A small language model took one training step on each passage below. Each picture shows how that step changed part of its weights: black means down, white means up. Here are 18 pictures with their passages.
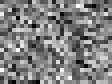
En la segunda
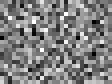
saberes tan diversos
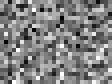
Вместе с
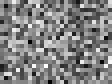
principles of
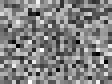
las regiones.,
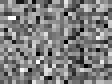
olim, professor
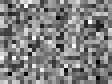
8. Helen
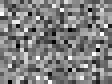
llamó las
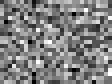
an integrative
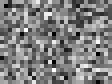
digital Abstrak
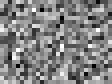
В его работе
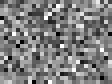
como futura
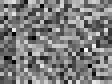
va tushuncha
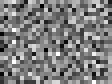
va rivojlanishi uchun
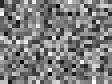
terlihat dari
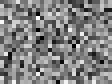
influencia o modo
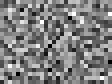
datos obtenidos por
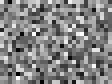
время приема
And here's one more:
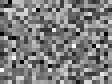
Bu yondashuv juda
